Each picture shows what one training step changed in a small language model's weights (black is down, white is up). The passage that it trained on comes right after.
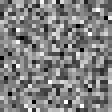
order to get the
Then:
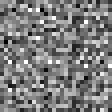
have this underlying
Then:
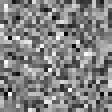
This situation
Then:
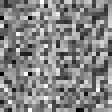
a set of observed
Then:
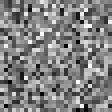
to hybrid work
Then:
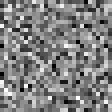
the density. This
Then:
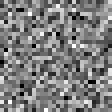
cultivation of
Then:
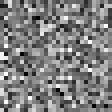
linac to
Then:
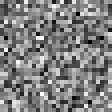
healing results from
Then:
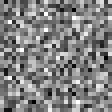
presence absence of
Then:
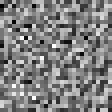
the treatment.
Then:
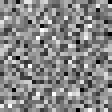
stars. A similar
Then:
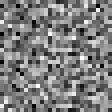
system adjusts
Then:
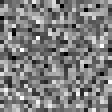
suffixes that
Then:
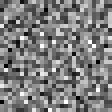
(with mild
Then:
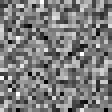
the first time in
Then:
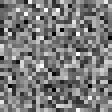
and elastic
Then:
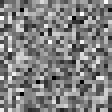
of the lowest
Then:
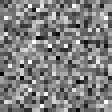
to factor out the
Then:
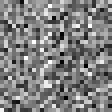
NLH effect is
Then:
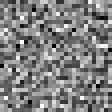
estimator as a
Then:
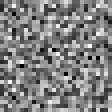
size due to the
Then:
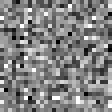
has been extended
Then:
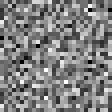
knowledge in
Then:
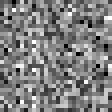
magnetic vector potential
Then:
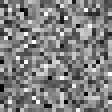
dipole and
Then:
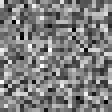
are more prominently
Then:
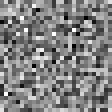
and aligning it
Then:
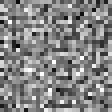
there is no way to
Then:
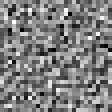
in RDF,
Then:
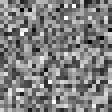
head of the
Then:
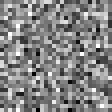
problem to the calculation
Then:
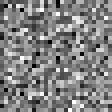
the low-energy
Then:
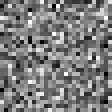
at $t =
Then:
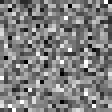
single place located
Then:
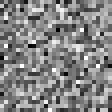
tense or
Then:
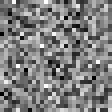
Technological University
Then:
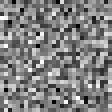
to confirm that
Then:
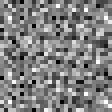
range of parameters are
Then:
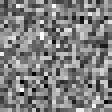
filling the
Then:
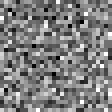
two canonical
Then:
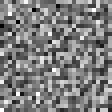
induced in the
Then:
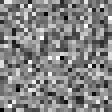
they are prone to
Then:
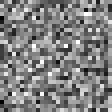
to be achievable
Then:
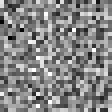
and to identify potential
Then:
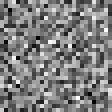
2. The grain
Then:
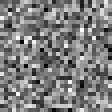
that systematic errors
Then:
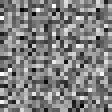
highlighted the
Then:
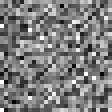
The transfer can
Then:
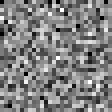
among the lightest
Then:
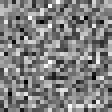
of QGP is
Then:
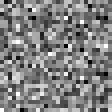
can only fight from
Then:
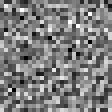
in English
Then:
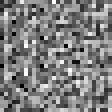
How do you
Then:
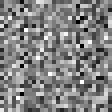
of the population is
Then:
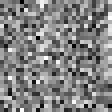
of chemical
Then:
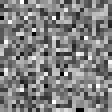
a rule that the
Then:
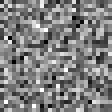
community, could
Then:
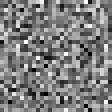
the world. The
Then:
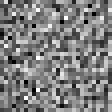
activities like
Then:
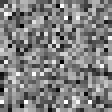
qubits ---
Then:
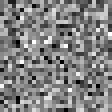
that we sample the
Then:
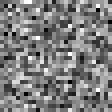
systematic model, the
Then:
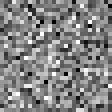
to a mechanical system
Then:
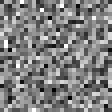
by RFBR
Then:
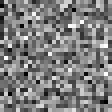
previous intervals
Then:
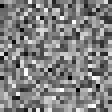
of plastic
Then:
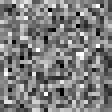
met anymore,
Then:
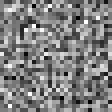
is roughly the
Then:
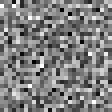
such as PCA
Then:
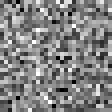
contribution from states
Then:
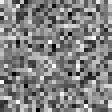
The empirical
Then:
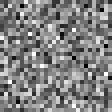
successful to
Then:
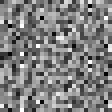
fullest extent
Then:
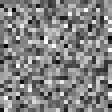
by observed elemental
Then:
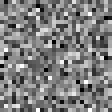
\\ Answer
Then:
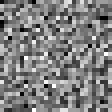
is its fast and
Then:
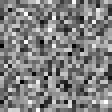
food contact.
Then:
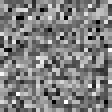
at rollout
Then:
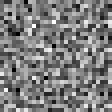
contain 17 targets
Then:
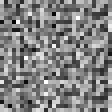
is a valency
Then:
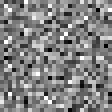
This approximation is
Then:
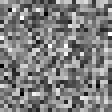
applicable to our
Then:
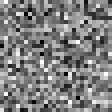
floor. The
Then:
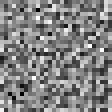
minimization of
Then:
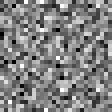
requirement of
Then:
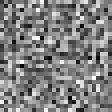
the case of the
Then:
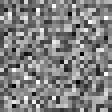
the needed data
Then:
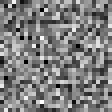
constructed from the
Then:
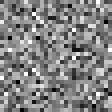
nodule which is
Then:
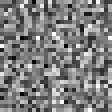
that invaded the
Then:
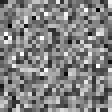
speech signal is
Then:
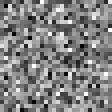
fire at the
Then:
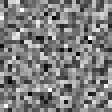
4th on liver
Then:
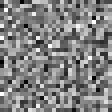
occur and to
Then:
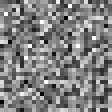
is made by a
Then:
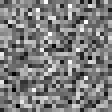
The former is
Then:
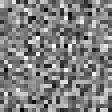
fermentation This
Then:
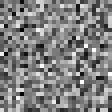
of the transfer
